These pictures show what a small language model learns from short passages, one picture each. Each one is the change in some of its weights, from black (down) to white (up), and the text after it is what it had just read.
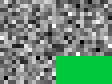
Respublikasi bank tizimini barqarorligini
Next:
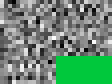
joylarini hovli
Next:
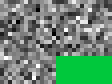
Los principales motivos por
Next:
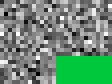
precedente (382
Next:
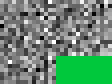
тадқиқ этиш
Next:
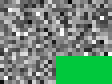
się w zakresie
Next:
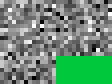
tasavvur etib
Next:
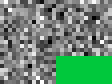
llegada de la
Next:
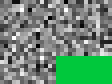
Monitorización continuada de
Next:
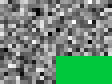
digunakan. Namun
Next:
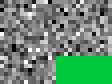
nisbatan mutlaq
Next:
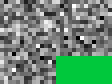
и быстро, так
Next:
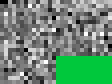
va ularni yagona
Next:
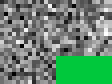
упрочнение в
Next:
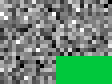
esa (masalan,
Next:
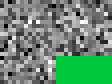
e da colocação de
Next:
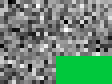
"Debat" kabi
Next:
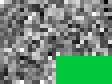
служит обычным
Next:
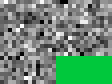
a madrasta,
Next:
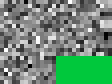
колебания речного
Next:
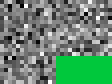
asosida bioplyonka
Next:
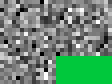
Nobre Dra.
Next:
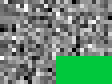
di probabilità,
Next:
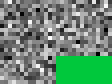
метрополитена и
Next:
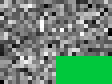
данной статье подробно
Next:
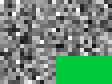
Welch, M.
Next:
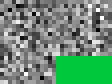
словами междометного
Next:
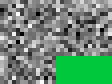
va jismoniy rivojlanishi
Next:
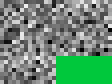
uchun muhim ahamiyat kasb
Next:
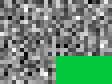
um em cada quatro
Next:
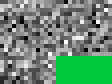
olayını tam olarak
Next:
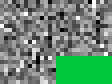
қувваи барқ
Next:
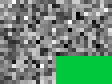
educación emprendedora como
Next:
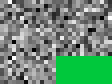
metodológica dos estudos
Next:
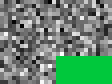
para ve kurumun
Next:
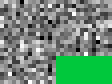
новообразования с
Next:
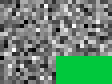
redistribution of
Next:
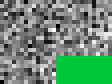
و همجنس)
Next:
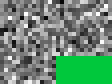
dilaksanakan secara
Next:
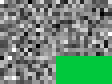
tra diritti
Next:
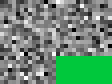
sua visão clara e
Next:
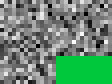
limitação de alguns
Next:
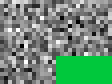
oldindan belgilab
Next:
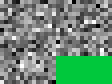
menga bolg'alash
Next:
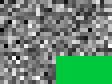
para mobilizar crianças e
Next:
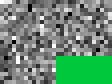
creación de comunidades de
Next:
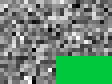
yoki 6,1 foiz
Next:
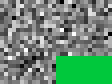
та можливості його
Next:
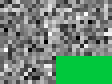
Ниже представлена
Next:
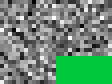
la rizósfera
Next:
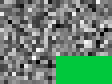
начало опыта
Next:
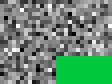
holda, individual tarzda
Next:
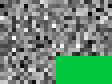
la preferencias de
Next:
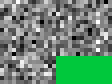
ditunjukkan pada tabel 1
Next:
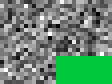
осмислення та
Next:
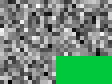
soat) soatlarning
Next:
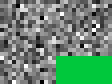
largest cities in
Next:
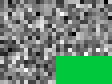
материале английского
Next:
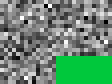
por la escala, las
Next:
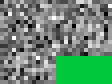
la demanda como el
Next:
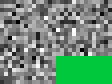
Ortega, R.,
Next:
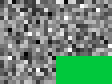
de laboratórios de
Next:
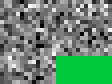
ces résultats que
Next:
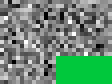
so‘zlarni aniqlashlarini
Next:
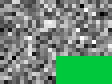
в совершенстве,
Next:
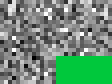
serem específicas para cada
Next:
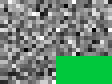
másik adat is
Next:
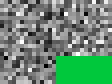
фахівців з
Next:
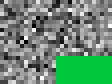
dalam pelatihan,
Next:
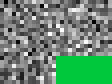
reconociéndola como
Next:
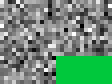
yoki bu mavzudan
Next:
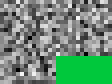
працю України :
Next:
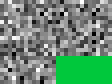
pembelajaran di
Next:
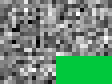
Finke L,
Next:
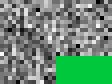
навчання відповідно до
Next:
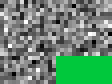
прошлого века
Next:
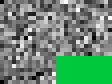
susceptibile de
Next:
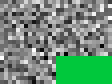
munosabatlarning tuzilishi
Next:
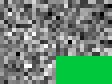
бы какие-то из
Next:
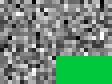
Ortina G.,
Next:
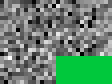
qulaylik, balki yangi
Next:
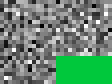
selenium by different
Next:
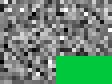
ijodi namunalari asosida
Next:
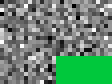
monogram IHS
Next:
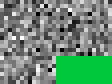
berbagi informasi,
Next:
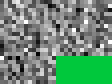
this article examines the
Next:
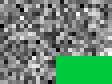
свою религиозную
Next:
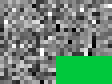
Com base nisso,
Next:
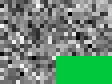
amaliy tashkil etish jihatlari
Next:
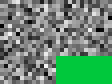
решение, определяемое
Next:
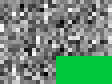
etadi. Shunday ekan,
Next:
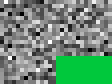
to carry out the
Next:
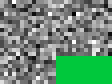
nature in the financial
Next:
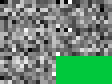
ham boyitadi.
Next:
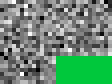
zu analysieren
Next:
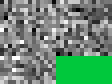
H., Rose,
